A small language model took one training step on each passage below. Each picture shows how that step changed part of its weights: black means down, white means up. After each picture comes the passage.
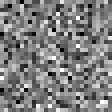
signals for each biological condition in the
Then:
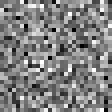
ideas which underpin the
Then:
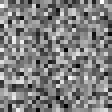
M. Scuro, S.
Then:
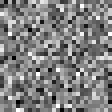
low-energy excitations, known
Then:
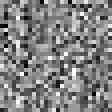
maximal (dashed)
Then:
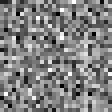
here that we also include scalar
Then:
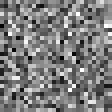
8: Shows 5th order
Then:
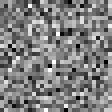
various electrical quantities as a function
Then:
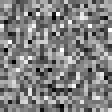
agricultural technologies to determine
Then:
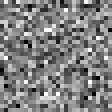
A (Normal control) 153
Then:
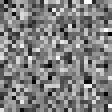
methods use effective short-range interactions
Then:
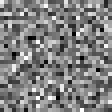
for Atmospheric and
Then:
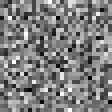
the dynamics of planetary rings.
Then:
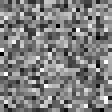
existing approaches to this
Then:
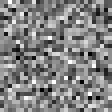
of \mg against model
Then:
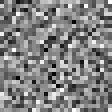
need to be addressed, and its
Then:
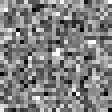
on the hysteresis characteristics
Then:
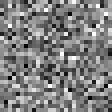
provided stronger spectral shifts of
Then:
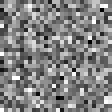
of SPEF and OSPF
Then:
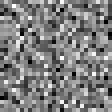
that replace them. In children
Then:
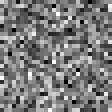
the bibliography,
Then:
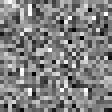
to ensure that the data could be used for
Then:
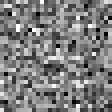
traction becomes a maximum value
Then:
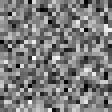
matter resides in the core.
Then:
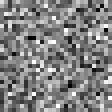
atmospheric measurement
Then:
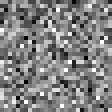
component, indicating the absence of any
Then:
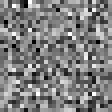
artificial agents, require models to
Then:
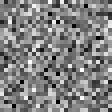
the implementation of the first pilot project
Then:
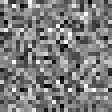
it is difficult to identify
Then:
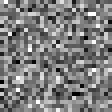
in Alentejo (Mira
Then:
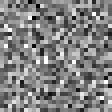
war. They are the people
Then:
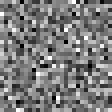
its comprehensive philological analysis,
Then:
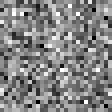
of each approach. 2. Approach
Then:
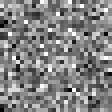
frequency noise away from the typically
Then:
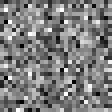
23. Sharma PV,
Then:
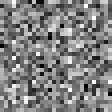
Fig. \ref{gwaves}
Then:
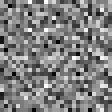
procedural knowledge instructional
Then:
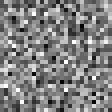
moving back towards the heat
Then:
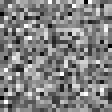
firms benefit from their
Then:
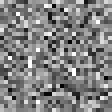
on its correctness and energy profile and
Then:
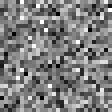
in 78 branches and educational
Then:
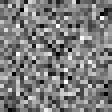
with intensity is found in the BPs
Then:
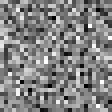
shades on wool are
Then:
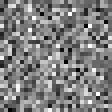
Changes in HRQL after
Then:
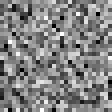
Rakel D, Niemiec
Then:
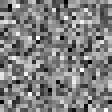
the wave functions (for a single band
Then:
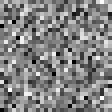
the detection of electrons based on the
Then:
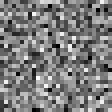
for instance, in quantum gravity case.}
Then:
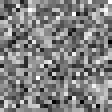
including low weight, high modulus and
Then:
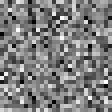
do you want to hear as
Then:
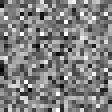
Apart from the potentials that can be
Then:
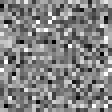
especially for small values of
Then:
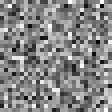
the form of the critical singularity
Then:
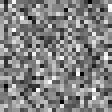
slightly changes the initial
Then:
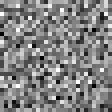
as a resource for employers and
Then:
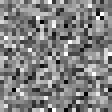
the heavy one in the following way:
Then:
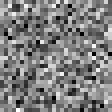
the facility, this transport
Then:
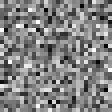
and it ends with a star,
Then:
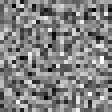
to 0.4~fb. These are
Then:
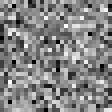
RV precisions. We have to
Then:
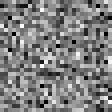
we may be able to evaluate a spin
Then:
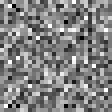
collected data for two years prior
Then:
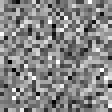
on the right. All the field has
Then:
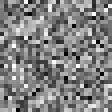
of ester-hydroxide
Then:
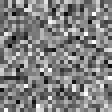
for cultured organisms while also
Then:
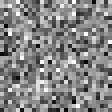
some sets of data are inverted as
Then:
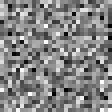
can be superconducting. In such
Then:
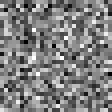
populations had a higher H_o than
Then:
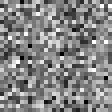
illustrate our methodology by
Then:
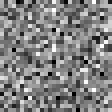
structure at the present stage. On the
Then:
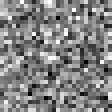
level spacings between turning
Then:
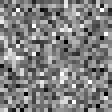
none of the three tests used
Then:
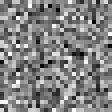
{NoStop}% \bibitem
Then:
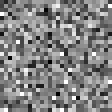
TWC function: \begin{equation}
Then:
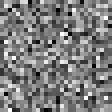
focus attention upon $\gamma$. For
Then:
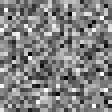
study involved 30 students and four
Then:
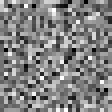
of this large array of processors does not
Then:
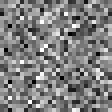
identity, quality, and
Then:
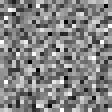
loop.} \label{fig:arch}
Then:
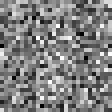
the ensemble average. Beginning
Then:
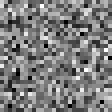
an innate basis for the
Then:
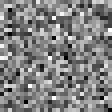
in the $\tau$ value with $k$
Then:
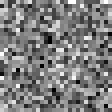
a simulation. Authors found
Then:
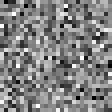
potential $v(r)$ in the mean field
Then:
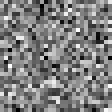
$N=1$ case is very close
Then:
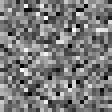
$\mu$ can provide very stringent
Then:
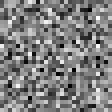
azabicyclic compound in
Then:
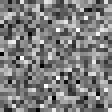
most existing approaches, generative
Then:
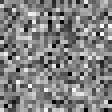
\beta } l ~\epsilon^{\mu
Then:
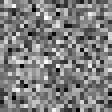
of diseases are outlined and the
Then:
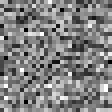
each histogram bin. Our
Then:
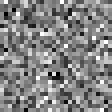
and the regional projects which were
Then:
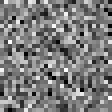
C₇, C₈-H and
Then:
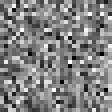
equivalent to using a local
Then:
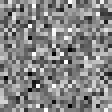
velocity during the last
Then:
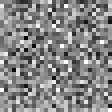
used. This approach was adopted due to
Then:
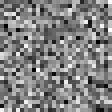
union bound analysis is then only used to
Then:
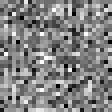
without any adjustable parameter, we
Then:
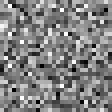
2233 $ \\ Critical forms
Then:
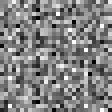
Schwarzschild test
